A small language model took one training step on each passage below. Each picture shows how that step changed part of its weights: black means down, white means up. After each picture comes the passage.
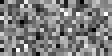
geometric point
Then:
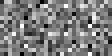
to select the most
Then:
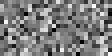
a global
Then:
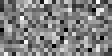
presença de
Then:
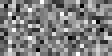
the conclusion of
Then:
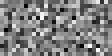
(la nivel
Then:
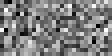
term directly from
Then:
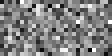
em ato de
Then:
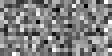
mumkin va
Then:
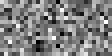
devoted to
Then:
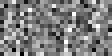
the scalar field
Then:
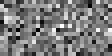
there should be
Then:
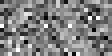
their solutions.
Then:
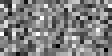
quark case, we
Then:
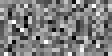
Analysing and
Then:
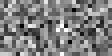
experimental bound in
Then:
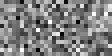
and links that
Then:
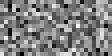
data and the model results
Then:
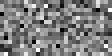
dos estais
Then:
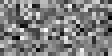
a source
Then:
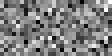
olish katta
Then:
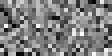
ve Akça
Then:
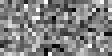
que marca
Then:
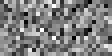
of the element
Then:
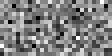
ensure that the
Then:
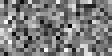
the key role
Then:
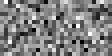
of colors. As
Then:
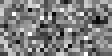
the correction to
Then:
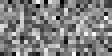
dos resultados
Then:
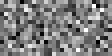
\\ \hline
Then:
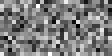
é do jeito
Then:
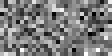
is also assumed to
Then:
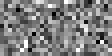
on temperature which are
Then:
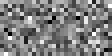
processes, and
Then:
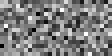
edges in the
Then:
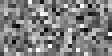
the sizes of
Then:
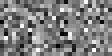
asosan modelning
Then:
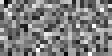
the second term in
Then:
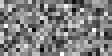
va natijada
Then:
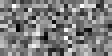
i rodzina
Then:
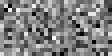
e l'esito
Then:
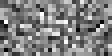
attention on an
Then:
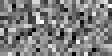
of the modulation
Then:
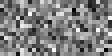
with the simple
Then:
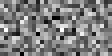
work was possible
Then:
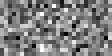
approximation of the
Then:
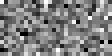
nobile da un
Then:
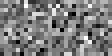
II lines;
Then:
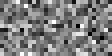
спроса и
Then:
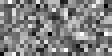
which contains the
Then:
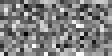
pruebas de
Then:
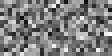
realizing the radially
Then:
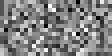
escola se
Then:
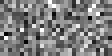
beginning of the
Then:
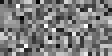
particles would have energy
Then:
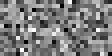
a single number.
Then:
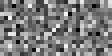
с периодом
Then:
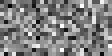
between performance and
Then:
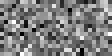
during the last
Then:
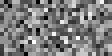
relative flux
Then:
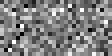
eignen sich
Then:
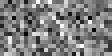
qubits. The
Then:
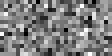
the model completely
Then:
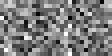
\eeqn The
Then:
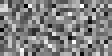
while the Belle
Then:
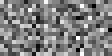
degree per
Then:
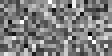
systems, as these
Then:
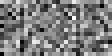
- ўта
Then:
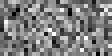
part of the
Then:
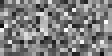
is critical and
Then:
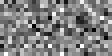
because they offer
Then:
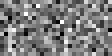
the amplitude
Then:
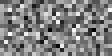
les besoins
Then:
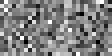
allow the image
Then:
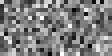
fit values of
